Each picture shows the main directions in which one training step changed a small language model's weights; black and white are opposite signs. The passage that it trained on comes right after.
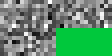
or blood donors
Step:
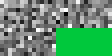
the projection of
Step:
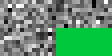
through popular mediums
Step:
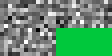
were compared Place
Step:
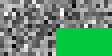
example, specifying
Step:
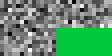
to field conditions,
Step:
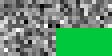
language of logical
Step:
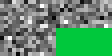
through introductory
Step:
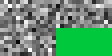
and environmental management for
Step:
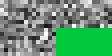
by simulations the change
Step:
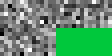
groups had no differences
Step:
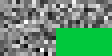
that, although the
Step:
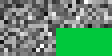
of Technology and
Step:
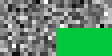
were lost to
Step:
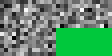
a specific goal,
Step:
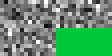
a piece into
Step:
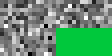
were analysed via
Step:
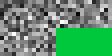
of benefits and
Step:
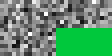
challenge for participants,
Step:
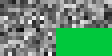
and the research should
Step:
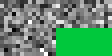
case of a series
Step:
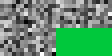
the sugar
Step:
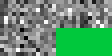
high humidity.
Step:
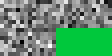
the following:
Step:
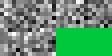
data, and come
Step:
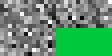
However, every
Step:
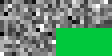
model explained 40%
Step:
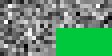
locally recognized
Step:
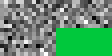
optimal elements within a
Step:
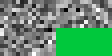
in the case of
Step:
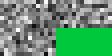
Institute of Technology
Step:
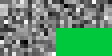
and can be used
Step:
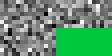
which was populated
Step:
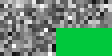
refers to the
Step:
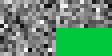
Faust units
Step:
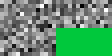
suspension test
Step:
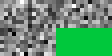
will employ a
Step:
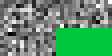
for preservation before
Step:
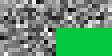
based on the
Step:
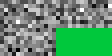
algorithm. METHODICAL
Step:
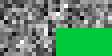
of Iranian
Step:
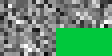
laser diodes developed
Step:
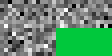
A last step was
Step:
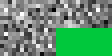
demand and bike
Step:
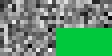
we discuss labs
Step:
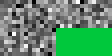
with others, our
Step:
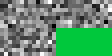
The graphs
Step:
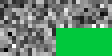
of the IAS
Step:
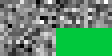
the ecosystems in
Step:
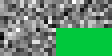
students are actually at
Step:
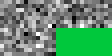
Coefficient ()
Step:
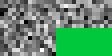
and distribution companies to
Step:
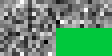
will secure a
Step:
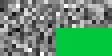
and a double
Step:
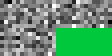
mostly reduced. High
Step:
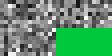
booking systems,
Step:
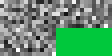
the spectra, significant
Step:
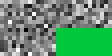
been submitted to
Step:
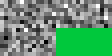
different parts of the
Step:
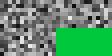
to the customer because
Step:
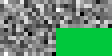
interaction, it was
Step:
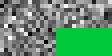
and preserving visual
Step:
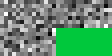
stationary time series
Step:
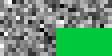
ASA grade 1
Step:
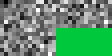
cardiovascular events
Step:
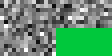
Union KoM
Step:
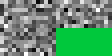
Road in
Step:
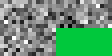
of each activity
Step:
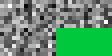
such as service,
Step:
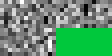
know whether students or
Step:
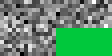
factor that causes the
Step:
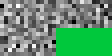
Fixed dock
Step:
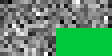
mutations also are
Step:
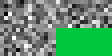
must match each other
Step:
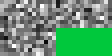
as well as the
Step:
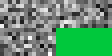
to the insect
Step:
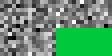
to build that next
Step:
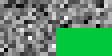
is helpful in
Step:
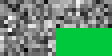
governance, they are
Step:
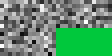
a growing environmental pressure
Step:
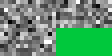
ABSTRACT The
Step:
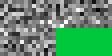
multiple cores in
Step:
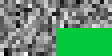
intellectual development;
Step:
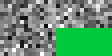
Data were analyzed using
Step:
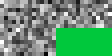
the concept of
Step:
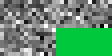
process is usually called
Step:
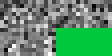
of child survival
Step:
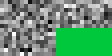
and vegetable consumption
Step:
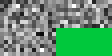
up a new
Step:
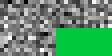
the trial was repeated
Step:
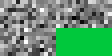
in this area
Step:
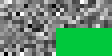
recommended among others that
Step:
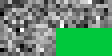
of interest associated with
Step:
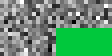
links knowledge management and
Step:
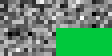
it is an
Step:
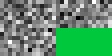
expansion is the
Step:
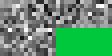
providing assistance in
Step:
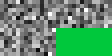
and expression,
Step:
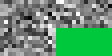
Limited awareness
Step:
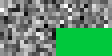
In this sense,
